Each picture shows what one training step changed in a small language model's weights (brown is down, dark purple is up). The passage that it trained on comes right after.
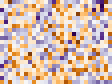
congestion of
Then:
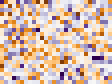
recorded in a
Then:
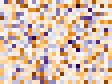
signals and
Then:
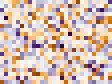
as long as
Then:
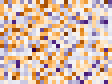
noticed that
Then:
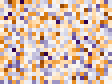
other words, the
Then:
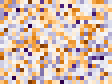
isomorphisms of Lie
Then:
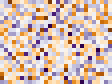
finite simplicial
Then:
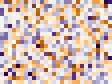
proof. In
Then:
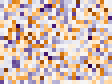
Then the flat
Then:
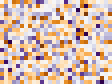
randomly and do
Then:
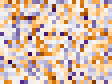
do not want
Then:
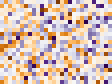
found that vision
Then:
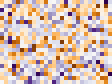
stability zone of
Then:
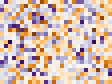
if $\Phi$
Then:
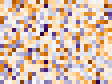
Climate change
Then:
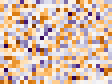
at the University of
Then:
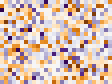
\notag \\
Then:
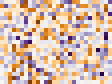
abilities in
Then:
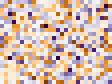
highway systems),
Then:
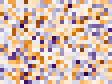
this section we
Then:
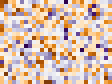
to achieve this
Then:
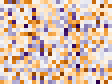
and blunt
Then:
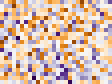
the main family of
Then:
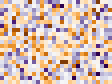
can be generated.
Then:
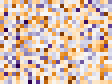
the latter is established
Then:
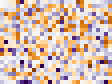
from the theory of
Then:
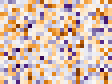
a further subsequence
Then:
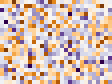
The data on average
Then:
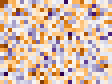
to take place
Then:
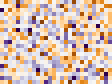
Hardy and
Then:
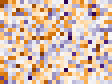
to denote an
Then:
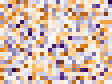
willingness to
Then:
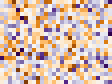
what we get will
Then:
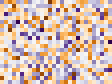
the nonlinear
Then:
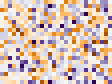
clinical research
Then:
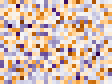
by Assumption
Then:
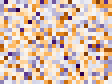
guide a
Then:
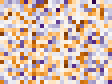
that if the
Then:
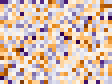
twist ${\cal
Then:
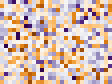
In this paper we
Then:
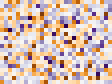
$$ is finite dimensional
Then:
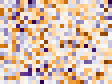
minimizing the
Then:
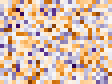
basis of G ,
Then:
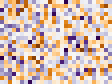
digital journalism
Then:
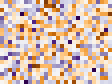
growth, yet
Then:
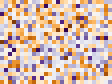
operators, the
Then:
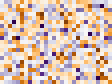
IP -
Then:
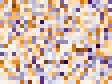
the wireless
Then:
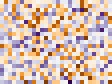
of all entries
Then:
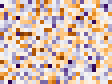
He concluded
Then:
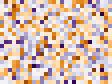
the year
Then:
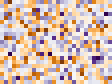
a deadly
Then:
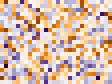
of the states are
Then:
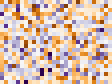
following easy lemma:
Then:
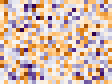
in brain activity
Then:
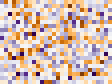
it suffices
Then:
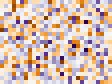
the number of features
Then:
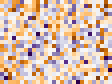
Centre of
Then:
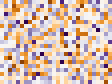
the decrease in
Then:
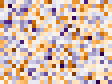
unified viewpoint
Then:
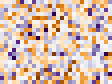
between November
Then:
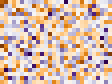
towards the
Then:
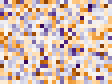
water MTZ
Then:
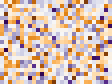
as Auto
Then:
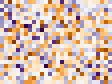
first consequence,
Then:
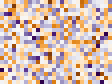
the reference. The
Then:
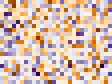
the introduction.
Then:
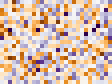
rule. We
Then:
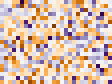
over the period,
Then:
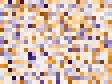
using the average
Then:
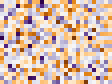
Assume that
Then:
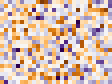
a connected alternating
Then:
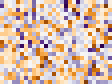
ensure that the
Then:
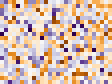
triangle whose three
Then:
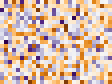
cases in our study
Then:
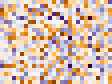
an appropriate level
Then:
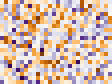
of coindex
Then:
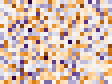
the factors vanishing
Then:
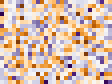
have an effect on
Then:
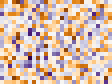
while the means per
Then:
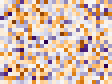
(Theorem 1).
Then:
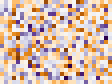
matrix $M.$
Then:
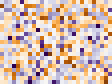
with methods of the
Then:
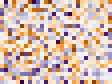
positive or negative
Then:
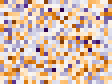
faced any
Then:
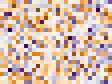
the fact that one
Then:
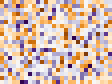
was observed that the
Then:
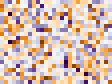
assumed that the
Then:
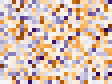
reducing recurrence
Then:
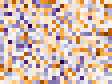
its treatment 30
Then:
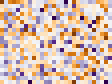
green space management
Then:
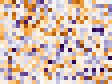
we consider a true
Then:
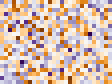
the active
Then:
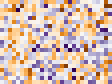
Call this common
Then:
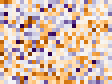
in eigengene
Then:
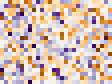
stable compound
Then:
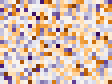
different mathematical
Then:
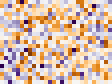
in the development of
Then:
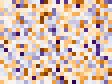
-- curves denoted by
